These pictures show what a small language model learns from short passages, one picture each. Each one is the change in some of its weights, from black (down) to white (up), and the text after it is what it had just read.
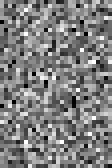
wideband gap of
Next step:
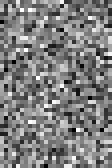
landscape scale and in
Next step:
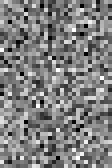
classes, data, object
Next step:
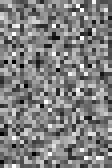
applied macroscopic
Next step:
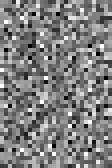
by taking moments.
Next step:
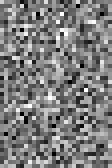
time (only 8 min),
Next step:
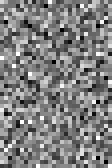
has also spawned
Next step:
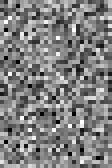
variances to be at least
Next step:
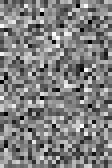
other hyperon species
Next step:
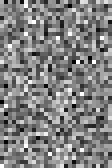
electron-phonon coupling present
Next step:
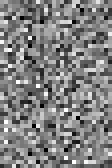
CB/ES &
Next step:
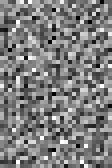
dashboards for
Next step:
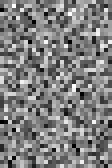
for GNSS-based
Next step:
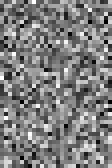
details here, but
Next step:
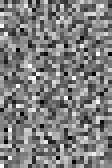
can be expressed as the phase
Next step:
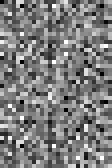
and discuss future
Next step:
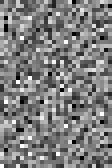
b from the intercept and the
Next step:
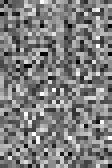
category as may be
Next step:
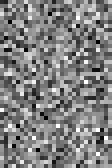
reasons, only an
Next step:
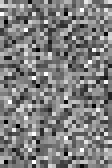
by Z_L which is obtained from
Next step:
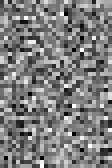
A100 GPU of the
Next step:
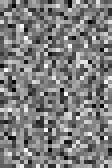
Bekir, A.
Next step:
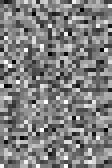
FeFET is initialized
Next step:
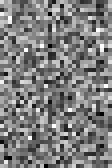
the geometric and
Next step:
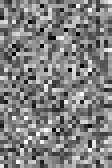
this valley filter can be
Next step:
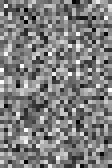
consider the Wilson loop in
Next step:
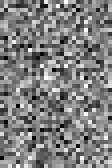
heating rate using the RD
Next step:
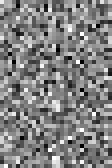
guidelines of
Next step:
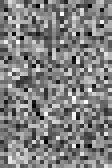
such as tofacitinib
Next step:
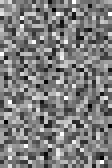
a given operation, which is
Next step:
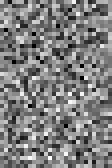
utilization of natural
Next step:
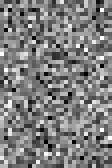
we find that the bulk of
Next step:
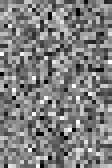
the system. The variables are
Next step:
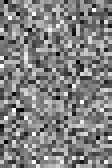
Therefore it is possible to reach
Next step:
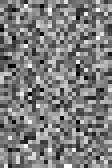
identify specific characteristics of
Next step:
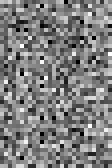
\overline{H} =
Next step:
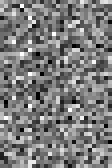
corrected metallicity results
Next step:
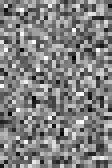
been introduced to this service
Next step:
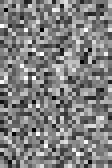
frequency \begin{equation}
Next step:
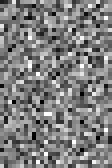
whereas leftward moves are
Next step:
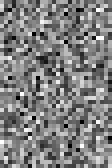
does not add any further important
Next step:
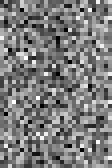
non-dynamiques et
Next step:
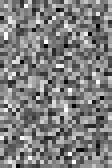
the lepton collider
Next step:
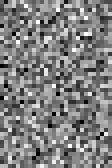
there is a secondary mechanism
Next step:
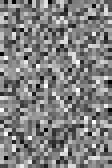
cancel with the metric
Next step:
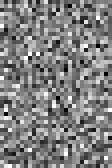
can be crucial for
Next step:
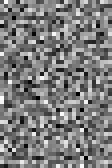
a unique property that
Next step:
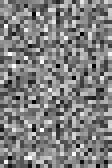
relative humidity of
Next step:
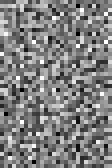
prefer to interact more
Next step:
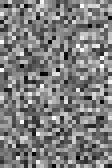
reasonably practical
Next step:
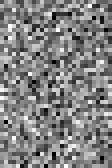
in the targeted spectral range
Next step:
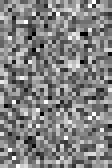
C, \begin {equation}
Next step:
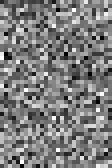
$2d$ system is exposed
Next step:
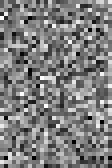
form factors of the nucleus
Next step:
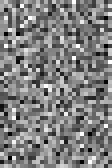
However, when tested for cellular
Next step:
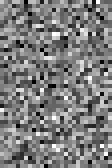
soft sets [22], the
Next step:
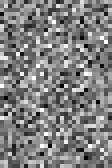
more recent earthquake
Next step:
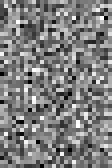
the gravitational field of such
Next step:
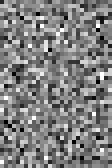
is greater than the force
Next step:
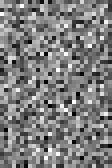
of the centered variable
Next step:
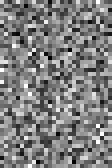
in Terms of Severity
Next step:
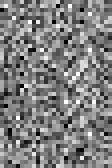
2014). In this regard,
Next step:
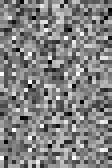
The typical RV errors are
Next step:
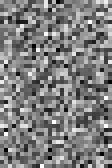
the doped case charge
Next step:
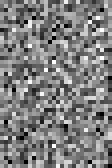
gas and dust with
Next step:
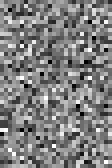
and metallic carbon
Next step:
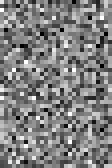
incoming light rays back in
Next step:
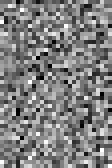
as a complementary site for
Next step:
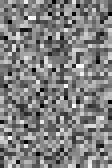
regression, OGTT,
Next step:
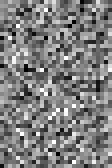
NATURA2000 network
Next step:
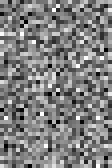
to local oscillator frequency
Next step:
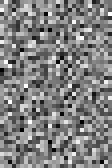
of M in which two vertices
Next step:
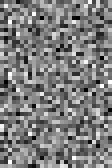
all taken directly and
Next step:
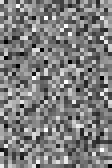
realistic ecological problem is
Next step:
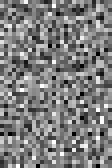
are over 100 years
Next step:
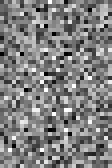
life. After around
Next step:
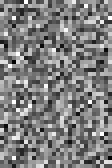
Map of liver and
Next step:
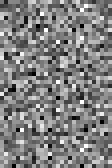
that a balance is
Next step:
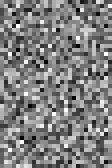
Consent Form My
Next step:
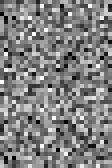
(white) indicated the
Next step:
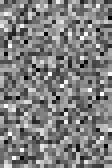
putting the acronym in
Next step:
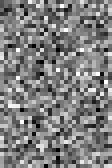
rewritten in the
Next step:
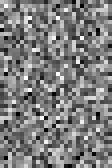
accurately determine the
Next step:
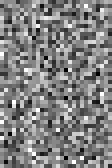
can be expanded as,
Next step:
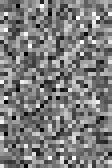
the kinetic energy of the
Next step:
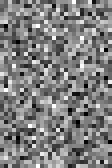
case. It was about a
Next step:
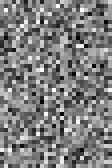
this village lack
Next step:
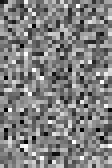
Here we have used the relations
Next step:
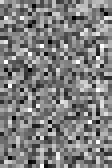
two choices give
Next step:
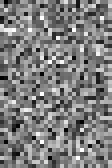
animals in this study complied
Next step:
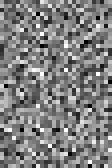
break has been almost
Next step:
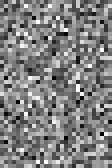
global 2D probability distribution
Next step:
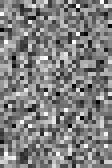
strong anti-correlation
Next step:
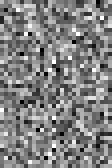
corresponds to driving 300
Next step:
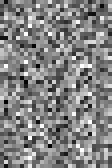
theory analysis of the structural
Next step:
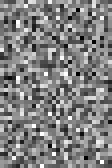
provide a dashboard to
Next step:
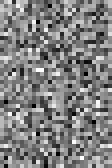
including the new codes by
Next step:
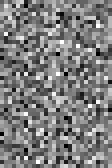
been taken several
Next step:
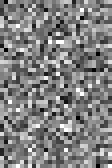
as we shall that they are all
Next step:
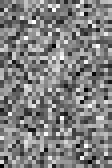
hyperbolic tangent potential
